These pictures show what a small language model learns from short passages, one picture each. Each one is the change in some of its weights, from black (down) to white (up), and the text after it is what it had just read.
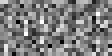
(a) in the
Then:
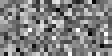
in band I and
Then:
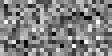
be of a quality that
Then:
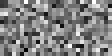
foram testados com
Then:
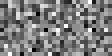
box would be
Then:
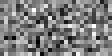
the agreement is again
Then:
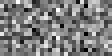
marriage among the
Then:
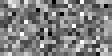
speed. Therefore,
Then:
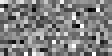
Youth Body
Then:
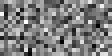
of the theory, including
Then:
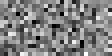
va amaldagi
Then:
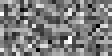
damage, and the
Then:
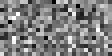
and veterinary
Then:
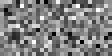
the experimental class show high
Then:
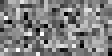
Selecting Between
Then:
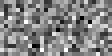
of the Religious
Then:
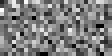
like [International
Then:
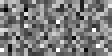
training data and feature extraction
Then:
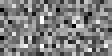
$11$ components
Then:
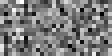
offline software correlation for
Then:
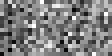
there exists one perturbation
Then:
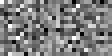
the national spirit.
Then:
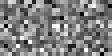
from a largely
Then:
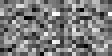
analysis, including morphometric
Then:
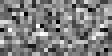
must settle for
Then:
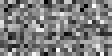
the following four strategies with
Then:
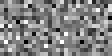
to all science
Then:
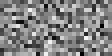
di SMK Pada
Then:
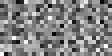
in LCMO.
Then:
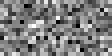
têm se
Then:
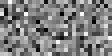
analyzed the data.
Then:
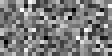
and\ \bibinfo
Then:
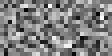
geochemical standards
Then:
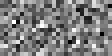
dependency on external
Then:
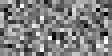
the possibilities of
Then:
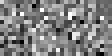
high-staves assessment
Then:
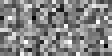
are visually very similar
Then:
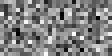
of choosing the
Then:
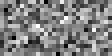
the fact of integrating
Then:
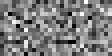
higher pulse hight.
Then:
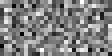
produced in (anti)
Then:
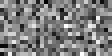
the question $q$
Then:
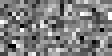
flash cards
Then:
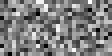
fact reached such an
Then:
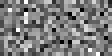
calibration. We observed 17
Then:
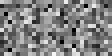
both of the same
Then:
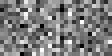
and over head.
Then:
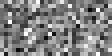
at the Robert
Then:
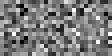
& Errors from
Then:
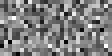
Markdown source were
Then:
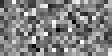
is well documented in
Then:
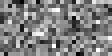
nos ha dejado
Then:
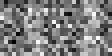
E ACESSO A
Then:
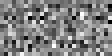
modes; a measurement of
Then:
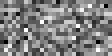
de carta.
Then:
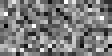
combining results from all
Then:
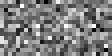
the management sub factor
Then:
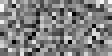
disabled child
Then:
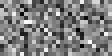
ownership and
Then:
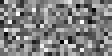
change of the field's
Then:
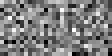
gravity (SG)
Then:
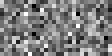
Dirac, {\it
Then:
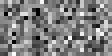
energy distribution, which is
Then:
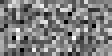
discussions on extra mass
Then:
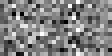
qancha tub
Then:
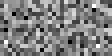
between wheelchair
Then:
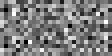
and operating parameters for a
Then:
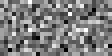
{\em any}
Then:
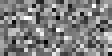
dark spots constitutes
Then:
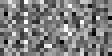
uptimes. If such
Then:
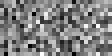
uni qanday
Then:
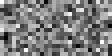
and find the specific solution
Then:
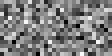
of mass $m$
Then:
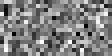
of (c) and
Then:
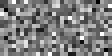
research suggests the use of
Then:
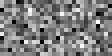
Bins Mode:
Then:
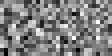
foreign language speech
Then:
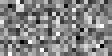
a Quadrant in
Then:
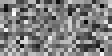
and concurrence of
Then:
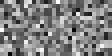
for H$\alpha$,
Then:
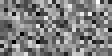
given color-color
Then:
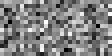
years, shortly after
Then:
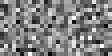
of potential value in relation
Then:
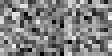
discovery}. In
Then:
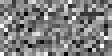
la fois opportuns
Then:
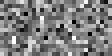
in research and dental
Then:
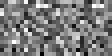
remain: capacity planning for
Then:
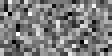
were administered
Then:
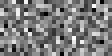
management: principles of
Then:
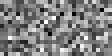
anharmonic frequency
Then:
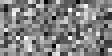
and F1 score of
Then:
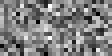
be more engaging and
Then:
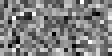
cause leading to increased
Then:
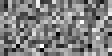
He served as the
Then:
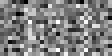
Abu Bakr
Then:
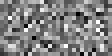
a case encountered
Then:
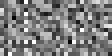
management. It would require
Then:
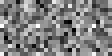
off at roughly the
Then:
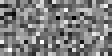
other related measures have been
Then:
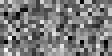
zero. {Because
